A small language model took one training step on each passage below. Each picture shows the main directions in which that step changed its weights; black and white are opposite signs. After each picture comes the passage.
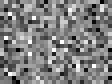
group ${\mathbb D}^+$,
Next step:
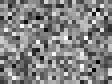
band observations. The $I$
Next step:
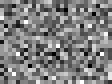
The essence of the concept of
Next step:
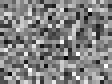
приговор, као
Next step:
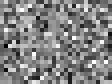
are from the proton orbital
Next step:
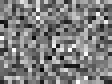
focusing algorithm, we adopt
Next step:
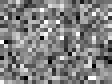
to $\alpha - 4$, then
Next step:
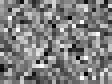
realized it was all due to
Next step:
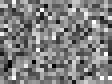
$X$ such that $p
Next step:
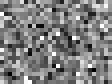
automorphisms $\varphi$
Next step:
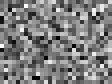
e Agur. 4.
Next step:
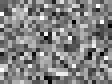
digital template $\t$
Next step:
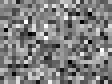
recursos, la desviación
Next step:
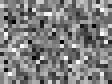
computing Hilbert bases are implemented in
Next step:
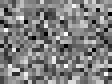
system $\vert \Ofa
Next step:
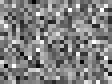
$s$-parameters fixed the
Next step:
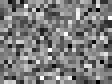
provide a direct and geometric proof of
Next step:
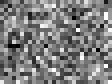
la performance globale des
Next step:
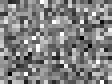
is the primitive integral of
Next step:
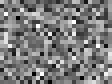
for any symplectic (or Poisson)
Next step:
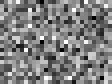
bo'lib xizmat
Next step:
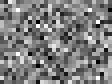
a semiconductor with a
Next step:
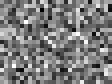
be emphasized that with
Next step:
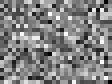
remained unimagined and
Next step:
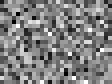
the polarity of an action only
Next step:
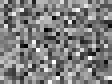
on another pattern that satisfies the
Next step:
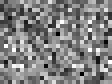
researchers that adopt simulation approach
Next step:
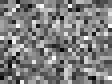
onto the grain surface. In
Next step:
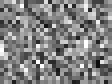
are Banach spaces, and
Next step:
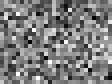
density assumptions. In subsequent
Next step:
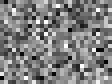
function $u$ must be
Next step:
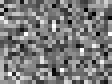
if" direction of Theorem A.
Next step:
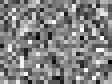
correspondence the endpoint of both
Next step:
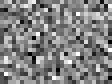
Buyum tekisligi
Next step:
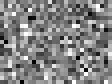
estado do Acre.
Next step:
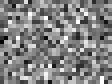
EoS, containing pure phases
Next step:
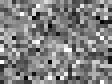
$\psi$ is everywhere defined.
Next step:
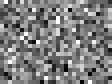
their formula. The CFRS
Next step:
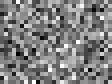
i redukcjonistów
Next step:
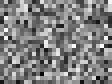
\weight dSdt \le
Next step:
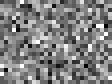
it is impossible to directly
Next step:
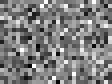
above naturality statement to
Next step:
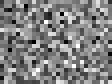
as $\tilde P^*$ where
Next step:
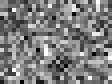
such Ricci flows.
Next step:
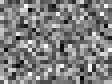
Voronoi Decomposition}
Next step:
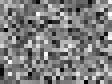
outbursts the time of
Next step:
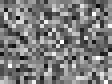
$\tau: H \rw
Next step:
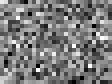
relation to their social organization,
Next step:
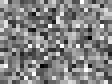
the data, causing an
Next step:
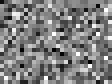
this flow exhibits a large
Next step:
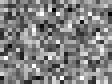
(\ie faster than light
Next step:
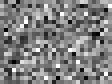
favor de la conservación
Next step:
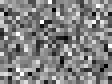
a weight greater than $\pi$.
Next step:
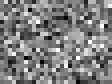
inicial. Se concluye
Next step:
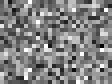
de catastrophes
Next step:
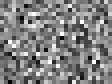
large orders calculations in field theory
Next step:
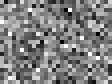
diffractive processes. The
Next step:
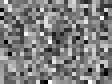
de obreras en
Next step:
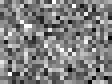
A remark on the seemingly
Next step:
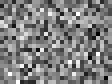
juga dapat menjadi
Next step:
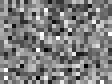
to single “supernodes”
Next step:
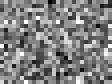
talents. Key words:
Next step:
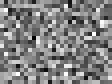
and best frequency over the 100 gauge
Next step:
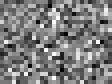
of atom number scaling with the number
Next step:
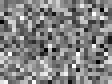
$\tan\beta \equiv
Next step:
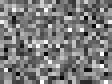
dust obscuring the
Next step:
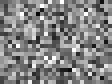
vector $\xi_k$ uniformly
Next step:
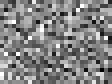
Menczer 2020). Two
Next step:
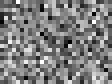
$R'$). This completes
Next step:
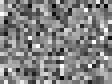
standard Whitney
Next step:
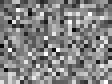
tiempo ya está, no
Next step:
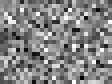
this approach is not shared by
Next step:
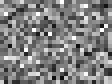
des qualifiés ont
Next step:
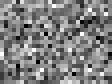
generates countless physical,
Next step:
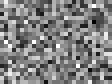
modify the subsequent
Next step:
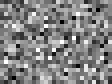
inflazione, bassi
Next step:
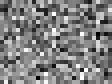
dilakukan sebanyak 3
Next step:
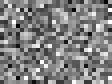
\(\tau\) is plotted as
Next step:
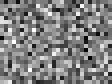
dos músculos do
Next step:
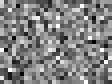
$$ where $\bar m_t
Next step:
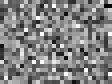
etishning nazariy asoslari
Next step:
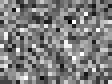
by Reidemeister moves
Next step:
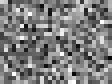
\and Computational Center,
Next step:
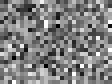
may be arbitrarily combined to
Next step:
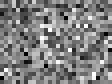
U^2$ with connected sum
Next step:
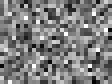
junction with a magnetic field in
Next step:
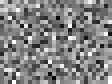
the cubes action on
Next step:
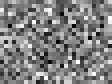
capacidades dinámicas
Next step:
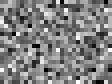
$$R \ast C \equiv
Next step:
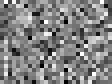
Dan Setiawati
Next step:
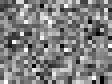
latency communications
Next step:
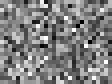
been shown to suppress magnetic
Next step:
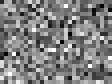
the GeOI-SOI
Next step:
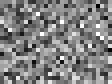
$\hat{R}$ is below
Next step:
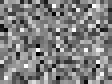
equations involved from (11), which
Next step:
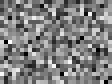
se mostraram significativos
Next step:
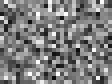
всех разделах
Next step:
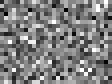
whereas the second term the information from
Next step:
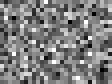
the following boundary conditions: \noindent
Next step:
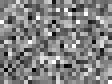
Zelle wahr. Sie
